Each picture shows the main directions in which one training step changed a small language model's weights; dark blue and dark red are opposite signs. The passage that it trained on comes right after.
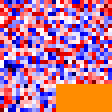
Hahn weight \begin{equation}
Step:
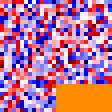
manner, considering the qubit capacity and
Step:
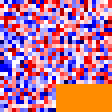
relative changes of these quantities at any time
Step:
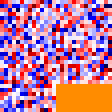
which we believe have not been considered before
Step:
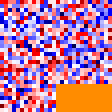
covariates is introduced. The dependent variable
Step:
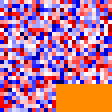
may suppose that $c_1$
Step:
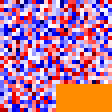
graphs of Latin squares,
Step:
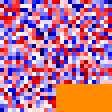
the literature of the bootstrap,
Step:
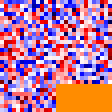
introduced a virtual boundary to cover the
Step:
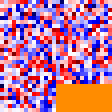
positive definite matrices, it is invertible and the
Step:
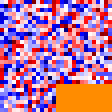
de Masser, qui consiste à
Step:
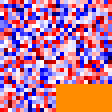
measure} of the boundary Borel subset
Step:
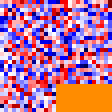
gap probability as well. We also compute
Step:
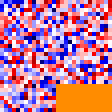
For a positive integer $1\leq
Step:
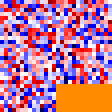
how to lift an infinitesimal morphism from the
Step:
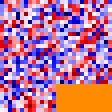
environment, the Lindblad equation
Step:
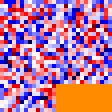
of the form $Ad^{i} :
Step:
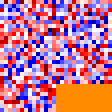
to each of the six elementary triangles
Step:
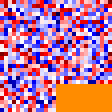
and (\ref{n7}) that
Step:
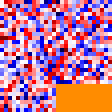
In the last column of the tables we
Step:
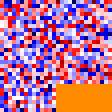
it is the characteristic polynomial of a
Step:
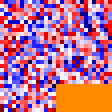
of the truncation errors and the resulting numerical
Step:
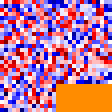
relation among intermediate solutions and select the best solution
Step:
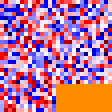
the action lifts from $X$ to
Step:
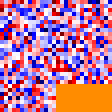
Let $M, N$ be complex analytic
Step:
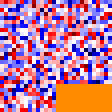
as possible, i.e. until all
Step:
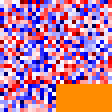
definitions, the second part is devoted to
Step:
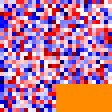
subspace: \begin{equation}
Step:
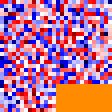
(plain optimal, in the case of Gaussian
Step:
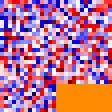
orthonormal basis $|n\rangle$,
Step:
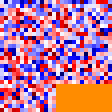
$\mathcal{T}_\nabla M$ is
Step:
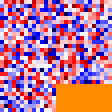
one has the following expression, obtained
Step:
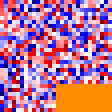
\end{iii}\smallskip \noindent We
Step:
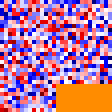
\cdot \widetilde{A}$, and similarly
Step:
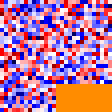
\cite{Palu08}: if
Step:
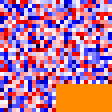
path of order $2k+1$,
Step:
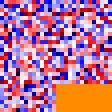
also penalty costs associated with unsatisfied
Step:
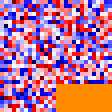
bundle $F$ we mean a vector bundle
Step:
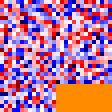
$b$ to $a$. The argument
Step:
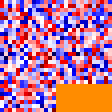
$t$. This graph can be extended to
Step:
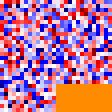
thus prove Theorem 1. It is trivial to
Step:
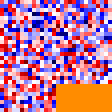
indep. of }z_{ij},
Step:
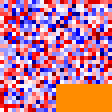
\theta_i$ and (b)
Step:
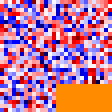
RNLA methods emphasize efficiency,
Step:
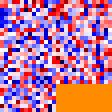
e_\beta - q e_\beta
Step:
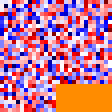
model category structures. In analogy to the
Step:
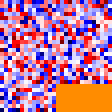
$b'_i$ of colour
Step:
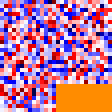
IQ- AM2 achieves
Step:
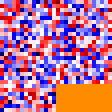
the graph in two parts, the total number
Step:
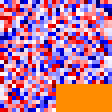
the direct sum of the matrices $A$
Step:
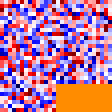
Let $\rho$ be an integer such that
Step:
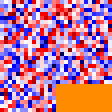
stay at the Department of Mathematics at the
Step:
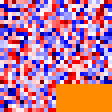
be parametrised as \begin{align}
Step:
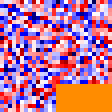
different proof without using the limit theorems and without
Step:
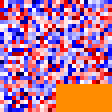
$Q_0$ are well-known
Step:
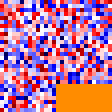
a square by solving a quadratic equation in
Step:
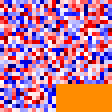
other hand, for the case of fractional
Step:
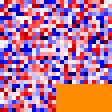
for $\C$. The natural topology on
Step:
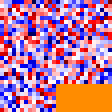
minimal reduction of $R_{(1)}$ is
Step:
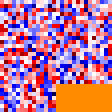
design engineer in the period
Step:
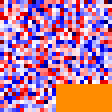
$X$. Identifying
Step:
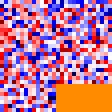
V_n} \begin{tikzpicture}
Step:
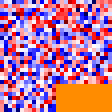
form the poset $I(P)$
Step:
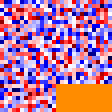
of infinitesimal N=2 superconformal
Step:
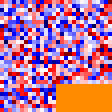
University, Department of Mechanics and Mathematics
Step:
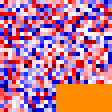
is the special case $N=1$.
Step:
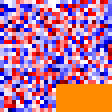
Dragon Fractal}
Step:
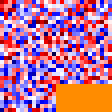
\caption{CSTR model parameters adapted
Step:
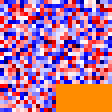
of $X$ with $G_x
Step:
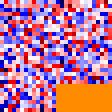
(x), \end{equation} where
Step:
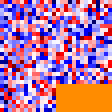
coordinates. Note that $D_1$
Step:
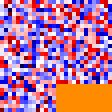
about the Lie algebra of $\GT$,
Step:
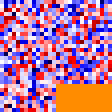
(\ref{hypo}) for some positive
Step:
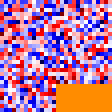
of a primitive \(p\)-th root
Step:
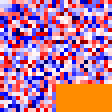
probability that there exists a path from
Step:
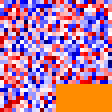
by the product of the two annuli described
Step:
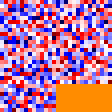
of disjoint round spheres with same radius.
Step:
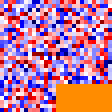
\N$ denote the valencies as given
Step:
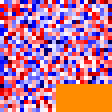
the vehicle speed $V$ and the
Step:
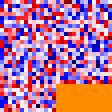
not all transitions between discrete states are possible
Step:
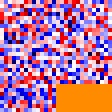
M}$, it suffices to check that ${\cal
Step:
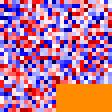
the observation that either composition of an isomorphism
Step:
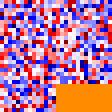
example, the sequence $\{n^{\al},
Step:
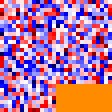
f. \ee Finite-time paths
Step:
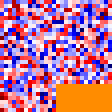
over $R$. Via any map
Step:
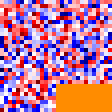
trivial, and (b) is easy and
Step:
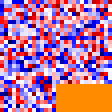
cofinal (i.e., for any
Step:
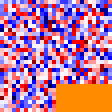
energy $45/4$ for $\eps
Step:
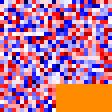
semicommutative module.
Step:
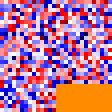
generalized-twist condition then each optimal plan
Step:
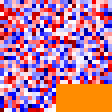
a nonunitary commutative algebra. Let
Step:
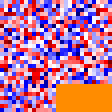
have that the existence of a hamilton cycle
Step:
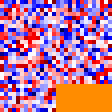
by providing solutions that cannot be easily
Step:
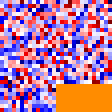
introduce some approximating regularization in order to
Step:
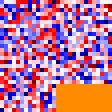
observation deck. Based on
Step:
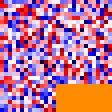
flow. All other horocycle flows are
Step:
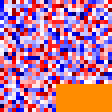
waiting; those of positive height when
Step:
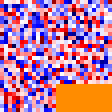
boundary, on a thin band.} To
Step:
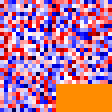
> 0$ and $h$ is as
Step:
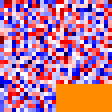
there are homomorphisms of group schemes
